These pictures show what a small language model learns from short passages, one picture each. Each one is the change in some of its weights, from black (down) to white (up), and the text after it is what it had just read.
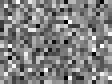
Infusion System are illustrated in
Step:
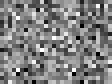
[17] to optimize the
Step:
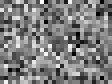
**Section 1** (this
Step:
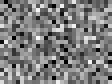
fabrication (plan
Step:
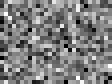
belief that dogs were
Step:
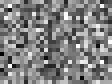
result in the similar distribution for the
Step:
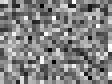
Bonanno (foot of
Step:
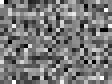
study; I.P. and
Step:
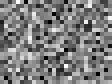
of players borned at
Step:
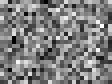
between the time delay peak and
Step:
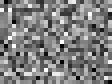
is close to the star. As
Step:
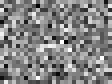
meet standards. - Building a
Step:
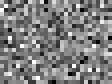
which perform an update at each time
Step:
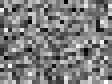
the simulation data with baryon.
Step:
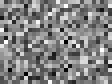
minimizes both the reflection loss and
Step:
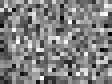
the cost for samples of actual class
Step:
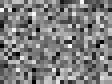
the image data. The Mean
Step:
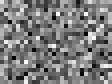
instruction was removed and why it
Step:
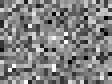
of the strategies to decrease a hyper
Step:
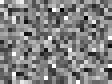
our body so as to produce energy
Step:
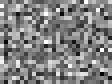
the second cavity field, $\hat
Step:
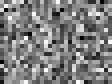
mean values according to country clusters.
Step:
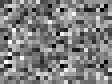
NIGH COMPLETE
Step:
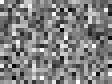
life. There are different types such
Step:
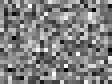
ratio for the total momentum,
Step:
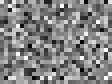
agreements raises several negative
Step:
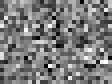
be followed. The WP14
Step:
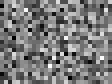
layers to the active areas. The
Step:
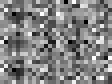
\end{equation} where
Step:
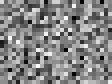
done by integrating only over the inner
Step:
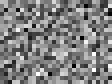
sentence imposed on the
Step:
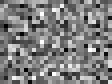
we outline some future perspective in
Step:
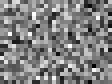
is good linearity for current transfer
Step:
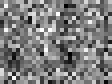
a previously called createFlow
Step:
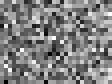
wavelengths to transmit different streams
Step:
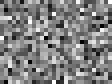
the CMBR fractional temperature variation
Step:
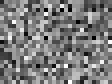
periods. In the first time period
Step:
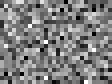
performance. However, one of the
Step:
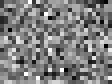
a low-complexity and
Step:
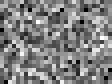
Performance - BAU by
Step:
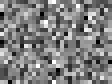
interconnected within a unified
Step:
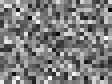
pathological changes [24].
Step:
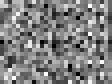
balanced storage unit can be used
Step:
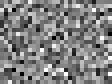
the past that are still visible.
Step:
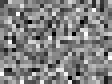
learn from that trial in order
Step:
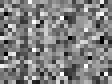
In other words, it is the
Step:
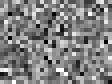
is that situational contexts
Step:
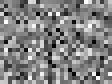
'RL' which is defined
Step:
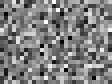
the common choice based on the significance
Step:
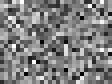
intensity, spectral position, and efficiency
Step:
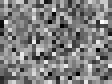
and in rectangular domains with
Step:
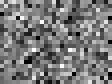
measures between consecutive periods
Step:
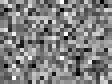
minus P plants compared to those
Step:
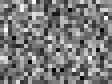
law enforcement personnel from
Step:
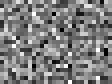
of the repeater. The signal
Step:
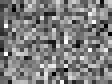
becomes feasible thanks to the
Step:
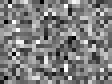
lowest metallicity field galaxies at
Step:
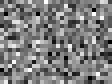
dimensionless and the fifth
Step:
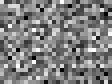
easily identify challenges and systematically think
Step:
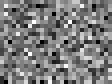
full-view coverage, and the
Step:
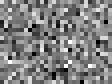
responsible for the conducted research.
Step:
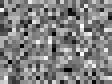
the total time complexity is:
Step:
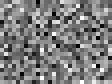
field return yoke.
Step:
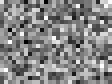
focused on embedding intermediate physical variables
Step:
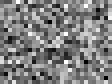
of neutrons may be found from
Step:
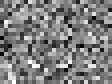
with the issues of prioritizing
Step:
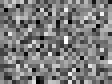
10 mm, were solution treated at
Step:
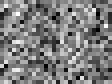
Preparation and characterization of
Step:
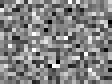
of the parameter values as in
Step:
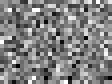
(in the case of the transition
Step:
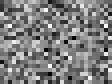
ratio of around 130 and a
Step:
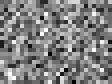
strategic tension with baseline cooperation
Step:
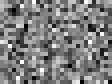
such that coercion is
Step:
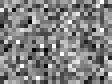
the identification of semantic clones
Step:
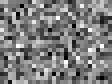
remittance flow to
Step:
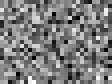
and decision-making function.
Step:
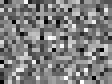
real health benefits too. Like
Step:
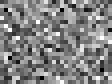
Pressure Sensor Assembly
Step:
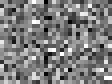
threefold, which saves
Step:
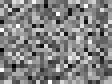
into interactive simulations, offering a
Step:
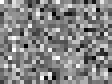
relationship exists between cognitive development and intelligence
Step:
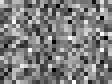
balancing supply and demand in professional
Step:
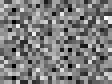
formulations, readers interested in
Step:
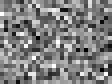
clean and then noisy inversion)
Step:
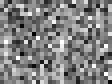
TET Sangonghe
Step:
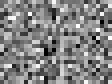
Since the number of interactions in
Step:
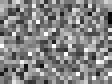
algorithm is useful for many application of
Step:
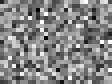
(New York, NY:
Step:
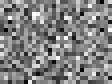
free complex parameter of the solution.
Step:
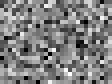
reflex with higher CP of
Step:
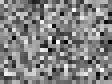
$1d$ site at
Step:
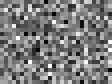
Chironomidae) in
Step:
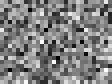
image then classification depends on some
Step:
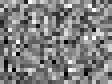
some data are lost when researchers
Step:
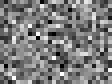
MeV to 67.7 MeV
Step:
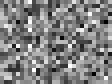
of the EoR signal is
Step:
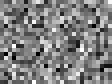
Here, we first consider the
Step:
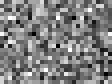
comes from $c_2$
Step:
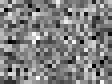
wavelength corresponding to higher frequency is
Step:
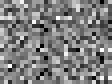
polarization strength, calculated via the
